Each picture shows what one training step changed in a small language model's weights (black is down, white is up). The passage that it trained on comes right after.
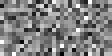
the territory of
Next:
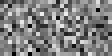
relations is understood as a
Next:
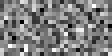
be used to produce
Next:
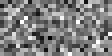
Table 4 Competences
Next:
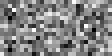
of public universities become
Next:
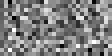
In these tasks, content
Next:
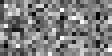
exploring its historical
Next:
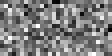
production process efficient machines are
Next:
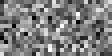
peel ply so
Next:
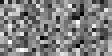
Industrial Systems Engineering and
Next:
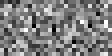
possible to control the thermal
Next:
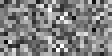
the characteristics of the studies
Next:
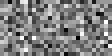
available in the literature.
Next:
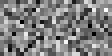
(acting as a
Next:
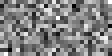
the baby
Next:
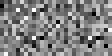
research? 72 hours 22
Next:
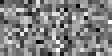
nodes revealed moderately to
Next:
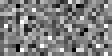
5.1. Results
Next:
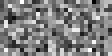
by IMA with the
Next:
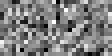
thermal issue is extremely important
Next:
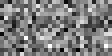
matrix. The content of
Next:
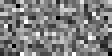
complexes⁹. The
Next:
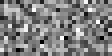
cathodes, high
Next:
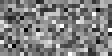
and c. From the
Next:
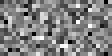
platelet count and stable
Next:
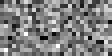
retina, the
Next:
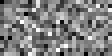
six replicates ($N
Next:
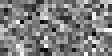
in hiding
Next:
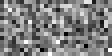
innovative technology on the civil
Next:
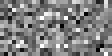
of fibres have been
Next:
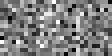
of infection development, including
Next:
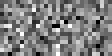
any whales,
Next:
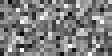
cases for the sensitivity analysis
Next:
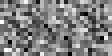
teachers, leading to professional
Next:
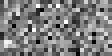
refers to data obtained from
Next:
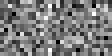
for the application of image
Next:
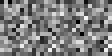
Additionally, it is necessary
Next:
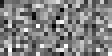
shorter duration of
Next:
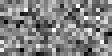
impact of migration on
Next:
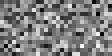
and the middle rows
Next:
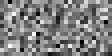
Percentage Wise Distribution
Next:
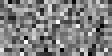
to be useful to
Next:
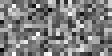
Swan et al.
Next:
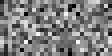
each layer is averaged based
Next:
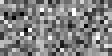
could be the causative
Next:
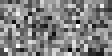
opportunity to be promoted
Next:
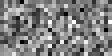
discussing automatic online meeting
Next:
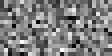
QCD is the theory
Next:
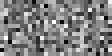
Central Asian horse
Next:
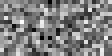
produced by material deformation
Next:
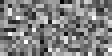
species diversity but also on
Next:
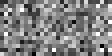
top-down cognitive
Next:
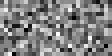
are the same for the
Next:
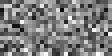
using a simple GA
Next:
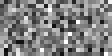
the experimental distances between
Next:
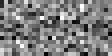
reported as having major effects
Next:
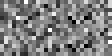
dots). Light
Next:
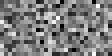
and the principal raw
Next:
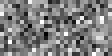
European Agroecology
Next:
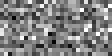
a file. Digital movement
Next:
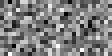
results in the same way
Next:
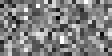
The “stress σ
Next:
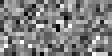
Freemium AI
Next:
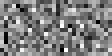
group t-value was
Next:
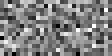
in assessing quantitative data on
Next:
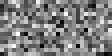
5 ml / min /
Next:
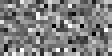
in the production of a
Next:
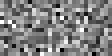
sent to determine levels.
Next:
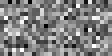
Correlation of the Study
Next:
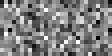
professional activities with new approaches
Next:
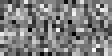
optimal method to enhance
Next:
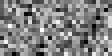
financial management, and ensuring
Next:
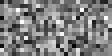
techniques for design and
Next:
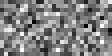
or modifies
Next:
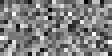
Khan Ejaz
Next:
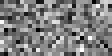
and geographical conditions.
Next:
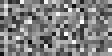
beyond 2018. This was
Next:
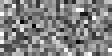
within-care facilities from
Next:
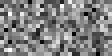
restore their bearing
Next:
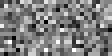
so these targets are
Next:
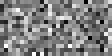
this test prove that the
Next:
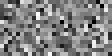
in an effort to achieve
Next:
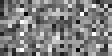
each reference pattern is
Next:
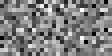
the sphere of
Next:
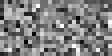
predict spread patterns, and
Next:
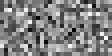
particular young people; -
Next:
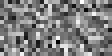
to controlling the respective
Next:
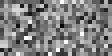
attacks are identified by
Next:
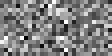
a systematic literature review.
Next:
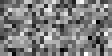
an implicit assumption that
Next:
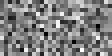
to prevent the reverse air
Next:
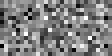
end ``` Fourier
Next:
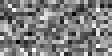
of structured water region around
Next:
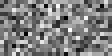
the Pandas data
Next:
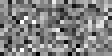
Unit Sample
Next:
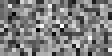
for the description of all
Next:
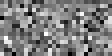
processes, and we
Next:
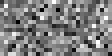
bad data points.
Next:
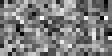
reported clearer
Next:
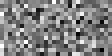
– believe that there is
